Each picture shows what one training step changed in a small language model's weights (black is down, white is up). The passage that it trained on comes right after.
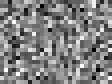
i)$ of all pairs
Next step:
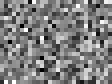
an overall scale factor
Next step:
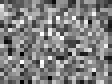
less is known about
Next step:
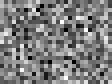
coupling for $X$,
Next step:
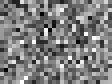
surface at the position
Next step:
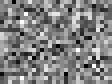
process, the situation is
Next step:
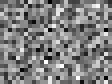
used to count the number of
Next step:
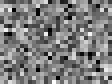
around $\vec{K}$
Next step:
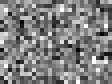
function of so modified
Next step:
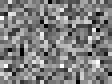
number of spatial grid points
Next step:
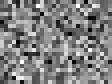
that, on the one hand,
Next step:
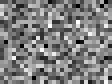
the bound regime. As
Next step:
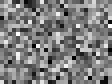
contexts, ranging
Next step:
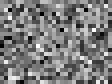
a ferromagnetic
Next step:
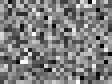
$B$, otherwise it is
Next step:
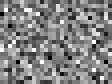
assumption that there are only
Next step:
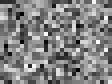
there is the containment of
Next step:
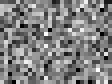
the growth rates and
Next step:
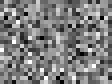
control and make it more
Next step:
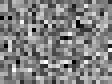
both for ${\cal O}^{N
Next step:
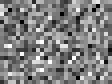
concrete representation of
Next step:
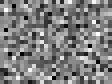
knowledge as a static
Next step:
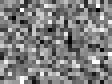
X}-gate attack
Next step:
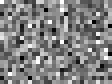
is ejected out of
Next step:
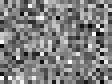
a basis over the integers
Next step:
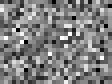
is sufficiently small,
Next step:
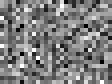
built to get an
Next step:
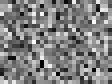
the action of $G$
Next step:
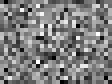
shorter than those obtained
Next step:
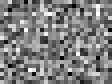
enough (in fact, not
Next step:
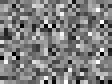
box ball systems},
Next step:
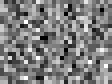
$x\in e$ or
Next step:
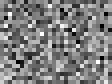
large deviations for the
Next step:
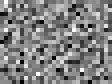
thermal bulk
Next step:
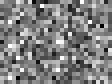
2:} Since the function
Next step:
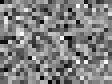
magnetic entropy
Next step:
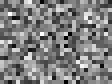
as \begin{equation}
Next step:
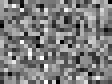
with boundary, Calc.
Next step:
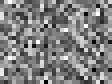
This approach provides a
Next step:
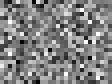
for some ${\ep}$ which will
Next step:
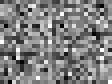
the argument in the
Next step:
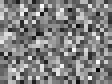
further to determine
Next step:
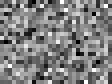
the May12 initiative
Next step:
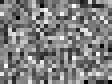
Two dot products
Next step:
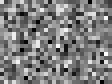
generally provide a
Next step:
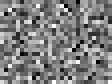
the two data sets.*
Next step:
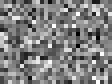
setup. The impact of
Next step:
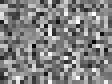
beam function; redefining
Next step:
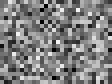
suggest a novel
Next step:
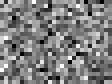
use traditional popular
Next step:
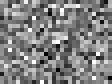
a semigroup
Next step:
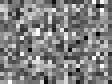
is the product of an element
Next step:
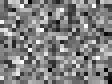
corresponding 64-kpc
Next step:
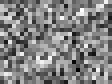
for the entire set of
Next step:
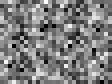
\ddots & \ddots
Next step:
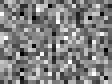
standard methods based on the variance
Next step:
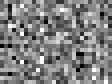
our case, we require the
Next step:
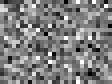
$m\sim m'$ if
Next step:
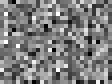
a standard Gibbs
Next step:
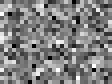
generator applied to
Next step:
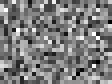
corresponding simple roots.
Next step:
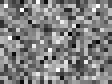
than half of the models
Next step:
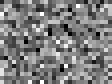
Update $\theta
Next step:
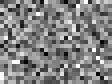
Since $N_1$ is
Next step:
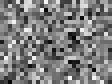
\end{equation} Since the
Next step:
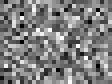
powers of $z$
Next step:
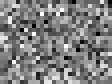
slowly with $k$.
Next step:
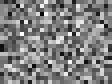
we assume $m>1$,
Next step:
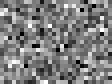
Landragin. \newblock
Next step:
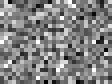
similar to source data to
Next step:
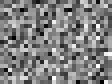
Our results can be used to
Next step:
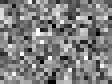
characteristic function of $U$.
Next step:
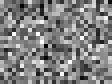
of each pixel. We
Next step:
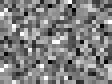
multi-property reward
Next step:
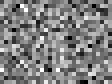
integrated analytically to
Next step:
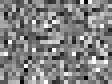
and some generalizations of this
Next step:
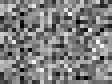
the modification of the
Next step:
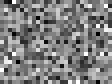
Selecting the variable to
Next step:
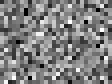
notation is commonly
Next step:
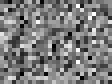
stability of our interest.
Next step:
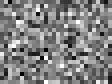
extension. That is,
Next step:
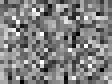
between data and model predictions are
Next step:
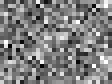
good counterpart
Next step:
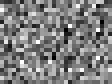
$(p,q)$ does not
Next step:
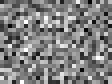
tested experimentally}.
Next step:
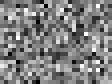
for the partial resolutions
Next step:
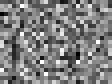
$t$ created by
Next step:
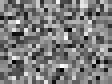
\end{eqnarray} the corresponding
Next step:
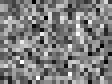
on $Z$ and satisfying
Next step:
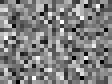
compared to identify structural
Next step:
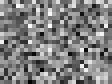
the receiver's
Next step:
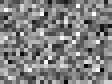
we can decompose the set
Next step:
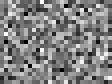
be splatted the same
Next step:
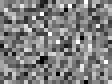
{\em Numerische
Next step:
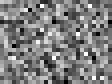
$G$ qui est
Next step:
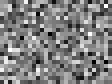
action to run since it
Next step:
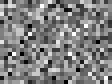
Ising model the phase transition
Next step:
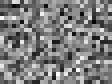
in Corollary {\rm
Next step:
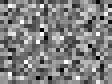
deficit in the number of
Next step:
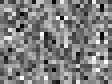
the validity of present
